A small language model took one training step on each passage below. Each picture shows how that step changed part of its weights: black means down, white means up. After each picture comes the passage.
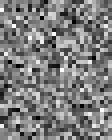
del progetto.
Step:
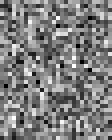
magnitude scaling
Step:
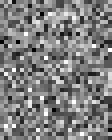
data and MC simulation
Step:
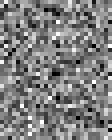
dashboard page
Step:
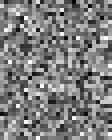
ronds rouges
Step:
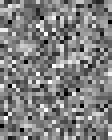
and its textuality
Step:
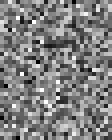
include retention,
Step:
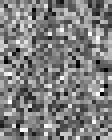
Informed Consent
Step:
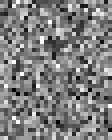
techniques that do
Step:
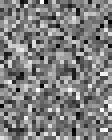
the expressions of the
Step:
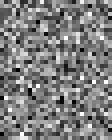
the mirror
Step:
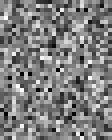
a ray crossing
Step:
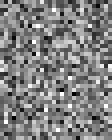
(2) Since
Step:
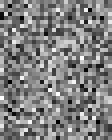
that most if not all
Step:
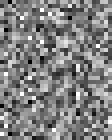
do you currently
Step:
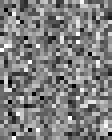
groups ($p <
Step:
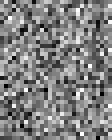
the most probable
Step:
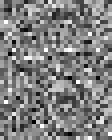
lattice size in
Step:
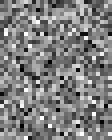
sei „eine
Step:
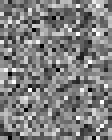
top circular surface
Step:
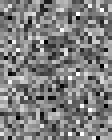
organism feedback
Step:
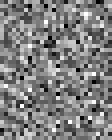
are usually provided
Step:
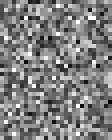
at this meeting,
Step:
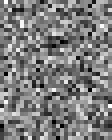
hints that in some
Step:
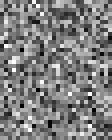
da agonia.
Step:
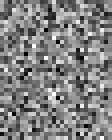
is a certain
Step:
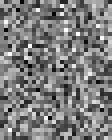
the synthetic
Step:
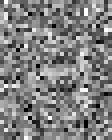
de tobillo,
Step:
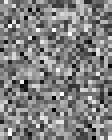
el nombre de
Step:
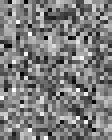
student, direction
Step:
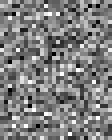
strongly relevant
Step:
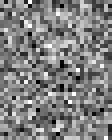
AGN spectrum,
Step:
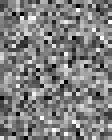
radiusini topishga
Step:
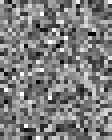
field simulated using
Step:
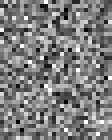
move to the other
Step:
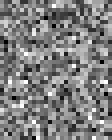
concentration information from
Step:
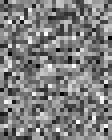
10 times, and
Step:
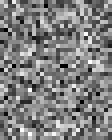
that effective communication
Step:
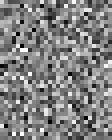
even, no change in
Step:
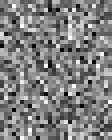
ifodalanadi va
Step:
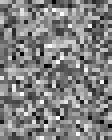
Britain). In
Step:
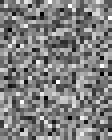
dominates over any
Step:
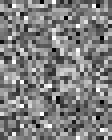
Predicted curves
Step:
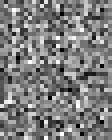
corpus of such
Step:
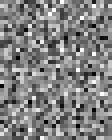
fairly comparable
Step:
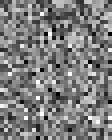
study it is found that only
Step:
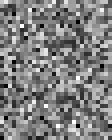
of the efficacy of
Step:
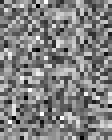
quantify the
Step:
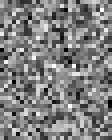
hero. The boy
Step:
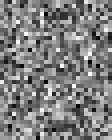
modeled. In this
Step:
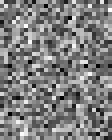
rates nor to small
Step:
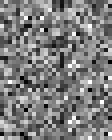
the resultant surface
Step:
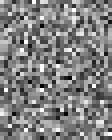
construct new type of
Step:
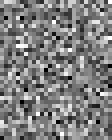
privacy during system
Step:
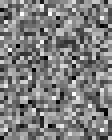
игры –
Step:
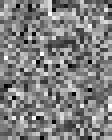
shown is the result of
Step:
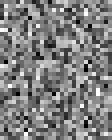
providers that share their
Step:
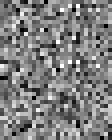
the functional forms of
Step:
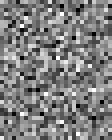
the two most separated
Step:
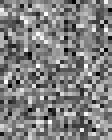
o futuro da
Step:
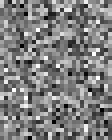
can only be directly
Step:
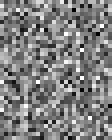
the decay of the
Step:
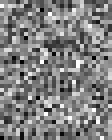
of bitter and
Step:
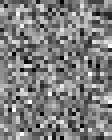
Institute for
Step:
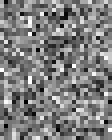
EW parameters determined,
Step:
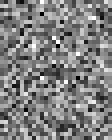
a commercially
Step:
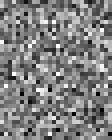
by realizing that in
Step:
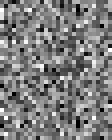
coal increase the
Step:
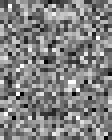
by 30 per cent in
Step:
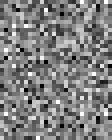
volume $V$ the
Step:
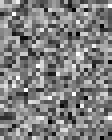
companies. More
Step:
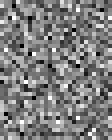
erg/s}$ for
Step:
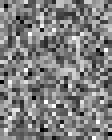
етапи на
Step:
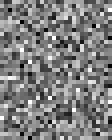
dark matter and the
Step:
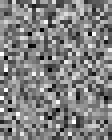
as one of the key
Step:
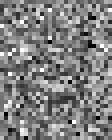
keto wi,
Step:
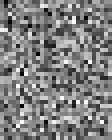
provided a ordered
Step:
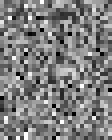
all $n \times
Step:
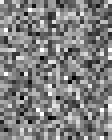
well as in the case of
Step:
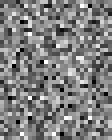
rendering of the
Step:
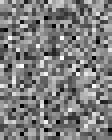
respectively, and the
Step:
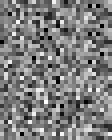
ourselves, in
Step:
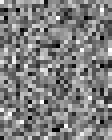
the line ratios.
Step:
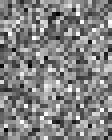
in the 18th
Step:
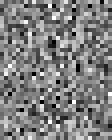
one group are native
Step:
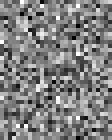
considered compressible
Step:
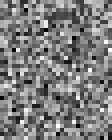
of the RAS of
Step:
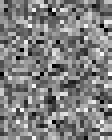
Folder] [in
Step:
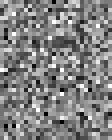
(RWC) values
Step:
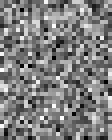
general SHG signal
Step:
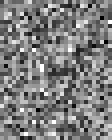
score for home
